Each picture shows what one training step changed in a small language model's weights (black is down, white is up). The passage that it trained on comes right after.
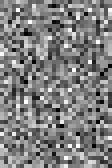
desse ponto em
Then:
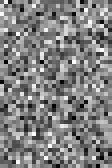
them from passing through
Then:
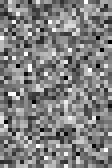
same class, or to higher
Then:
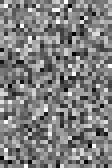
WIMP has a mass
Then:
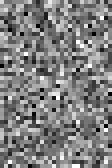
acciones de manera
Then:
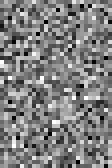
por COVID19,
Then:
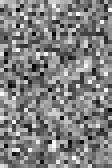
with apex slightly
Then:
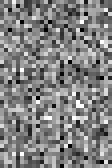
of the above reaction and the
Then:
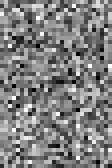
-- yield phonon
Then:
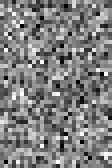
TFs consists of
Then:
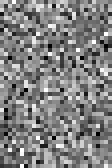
of future experiments
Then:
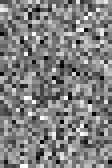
real interest rate as defined
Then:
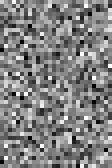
und Hochwald
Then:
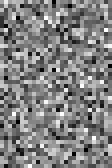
many advantages
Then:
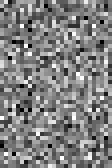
and 25 degrees
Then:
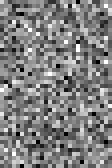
The plant belongs to
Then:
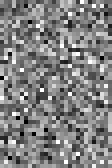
correspondingly weaker:
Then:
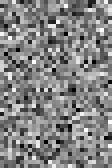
SLT lepton from
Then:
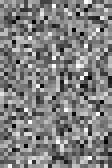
active URLLC
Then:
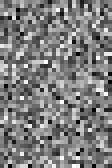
was gathered through
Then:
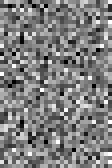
as an assumption of a
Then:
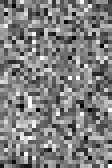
- Focus op het
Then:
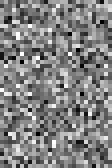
charginos can also
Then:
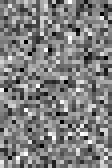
saúde para as
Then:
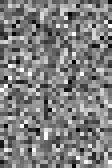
The system is affected by
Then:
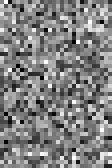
the tested range of
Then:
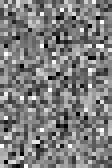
estado da Bahia
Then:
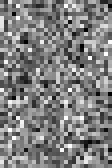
pesquisa e
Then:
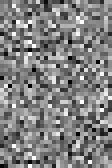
its work and disseminate
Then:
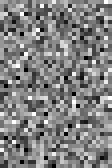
change of basis corresponding
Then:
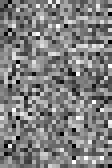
Doniyorov S.
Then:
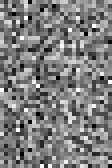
sobre muitas
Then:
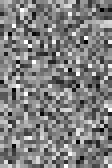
etdi nihon
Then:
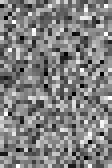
the kernel content of
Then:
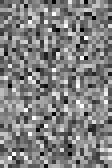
and $P^i =
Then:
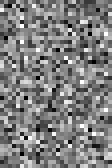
importante debater com
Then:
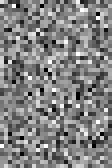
% As seen in
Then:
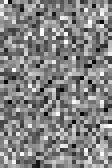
the attention of the
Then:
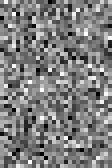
degradation after more than
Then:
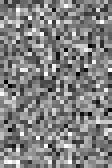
without violating the
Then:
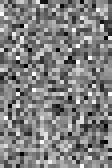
in Ceylon*,
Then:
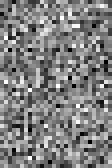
verilerine göre
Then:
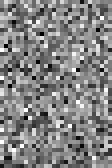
and output growth
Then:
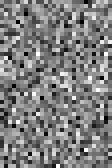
the ellipsis
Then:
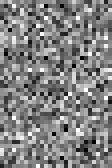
models of inflation and the
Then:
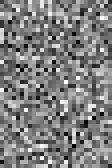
section. Finally,
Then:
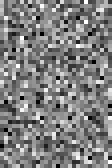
that it is in reality only
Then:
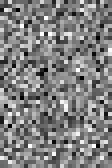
s \to u\bar
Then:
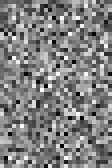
variation over time during
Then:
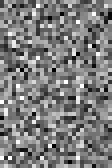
Future Goals -
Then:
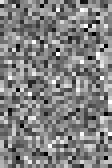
It can be seen that the
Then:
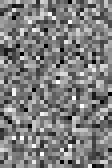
general business model
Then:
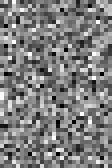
Emergency dept.
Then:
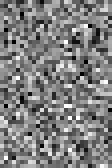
duas áreas
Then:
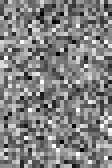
N , then u_0 is
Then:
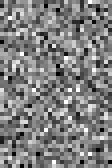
davantage les
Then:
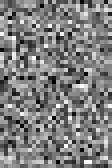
(b) Following
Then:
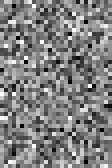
impactos profundos
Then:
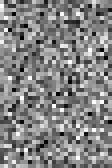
the highest yield
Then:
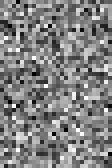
vector representation, and this
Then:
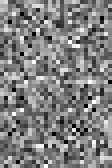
(1) well defined community
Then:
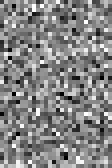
high-performance and
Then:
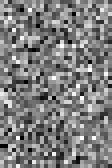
per the spatial unit
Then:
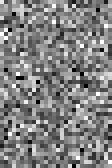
this interpretation is
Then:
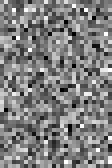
start off with a
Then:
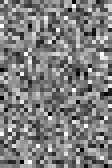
exclude all tours
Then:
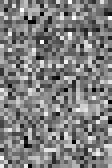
Com efeito,
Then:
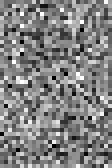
of RPOs and
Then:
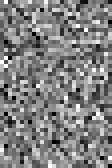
this end, we developed
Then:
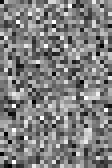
at usual pressure,
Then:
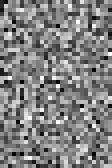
el año por si
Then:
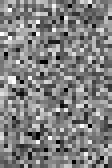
TWT simulator
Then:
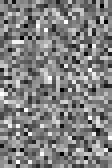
platform has been designed
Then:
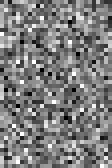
Java programs.
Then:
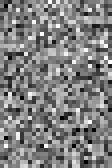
for thermal storage
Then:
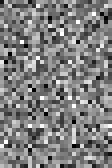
future teachers of
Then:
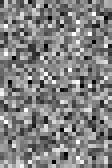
computer technology and
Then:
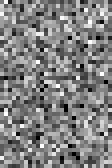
the well to the lower energy
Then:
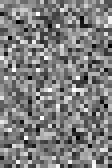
phase retardation
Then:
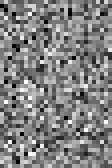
known to correlate
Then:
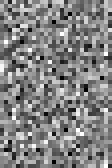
European and
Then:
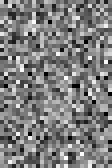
a Matemática é
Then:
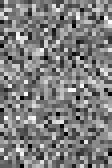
of investment is
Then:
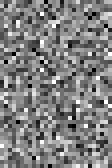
is a subclass of
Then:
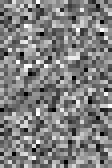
даже для
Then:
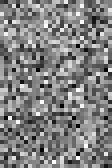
DAS. Determination
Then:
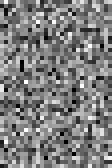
an economy.
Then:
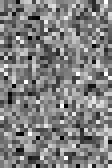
is completely able to
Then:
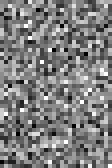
for this option may have different
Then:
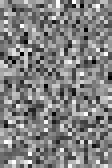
diagnosis of
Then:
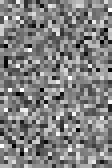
horizontal beam
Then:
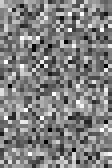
and accreditation of
